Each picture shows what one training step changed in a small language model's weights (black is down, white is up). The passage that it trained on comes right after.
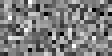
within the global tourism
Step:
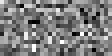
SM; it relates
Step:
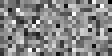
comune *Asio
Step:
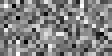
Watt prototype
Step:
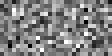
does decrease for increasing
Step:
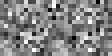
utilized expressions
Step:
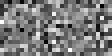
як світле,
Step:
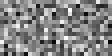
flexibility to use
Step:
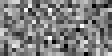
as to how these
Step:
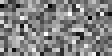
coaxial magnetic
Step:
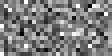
statistics equally reveals
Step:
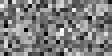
OF NURSES
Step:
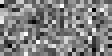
solution. This property is
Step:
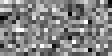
storici, come
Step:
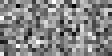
to the predictions of
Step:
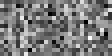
compared to the sensitivity of
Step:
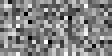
and responsibilities
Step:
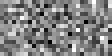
want to send a
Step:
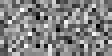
maximum current of 35
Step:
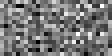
the starting point for the
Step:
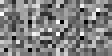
holes, galaxies
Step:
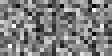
perceived as a
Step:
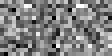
quite erroneous.
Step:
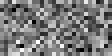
la proteína
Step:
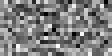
services in the PHC
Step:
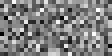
natural e saudável
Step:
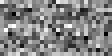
Mais do que
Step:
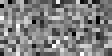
taxonomy. The
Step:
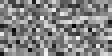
the existing and the
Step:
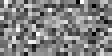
In physical science, the
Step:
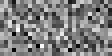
and private sector in the
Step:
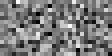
prepared by sanding are
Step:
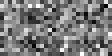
jarayonda ona
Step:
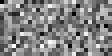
interconnections that
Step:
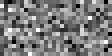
electrostatically confined
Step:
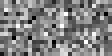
given to places and areas
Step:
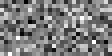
are analysed. An
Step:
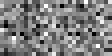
this paper, we consider
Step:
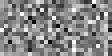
advies ook
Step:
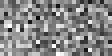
testing and counselling
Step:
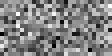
4-form flux.
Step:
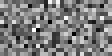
з подальшим
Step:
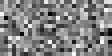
gives flexibility to the
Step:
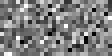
cells were loaded with
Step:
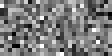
taking $p_F
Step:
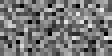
well with the measured
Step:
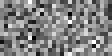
e desvalorização
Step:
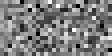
interval between the fall of
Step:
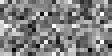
va oxirgi
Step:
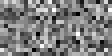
margem de 50%
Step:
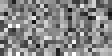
and April
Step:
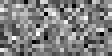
The mean-field theory
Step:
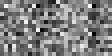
study investigated the effect of
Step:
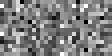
qila bilishni
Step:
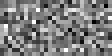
in the case is presented
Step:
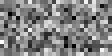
e 3 meses de
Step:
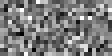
under a column are not
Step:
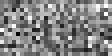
= V,\quad
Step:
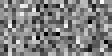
cost. Future
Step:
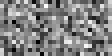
for associated group theoretical material
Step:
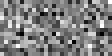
strategy and achieves
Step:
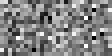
15 epochs,
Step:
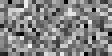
the network's coupling parameters
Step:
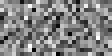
Figure (9a,
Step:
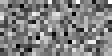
* Vulnerability
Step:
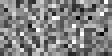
\equiv O_1
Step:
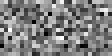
in Katsina,
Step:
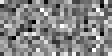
kishilari esa
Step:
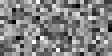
propodeal spines
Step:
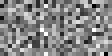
an addition of a
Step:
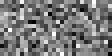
zero. Rather than
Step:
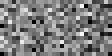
/ Нац.
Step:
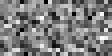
oldiga borib
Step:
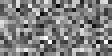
interesting ways. In
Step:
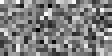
note that often the
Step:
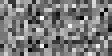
done on three notched
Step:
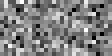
Disability Studies.
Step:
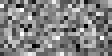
the spectrum becomes more
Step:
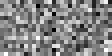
competitive advantage is necessary
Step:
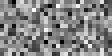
sliding and
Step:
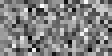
Biobank from the
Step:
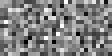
said they would consider reducing
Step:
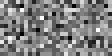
on the example of the
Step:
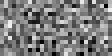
east and in the
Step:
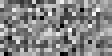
de LERMA,
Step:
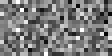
membrane within the
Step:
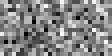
va Himolay
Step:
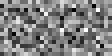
Hufiyona iqtisodiyot
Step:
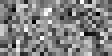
obecny fandom
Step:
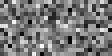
sisteminin aktif
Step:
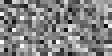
chain quantification method
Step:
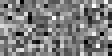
only rely on the
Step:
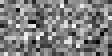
method. It is against
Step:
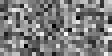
be established by the end
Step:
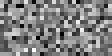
the scalar (single
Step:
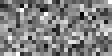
is cleared and
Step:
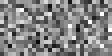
regulation of the labor
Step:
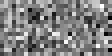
work on this family of
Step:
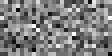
A. Marshall
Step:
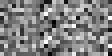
is found that the
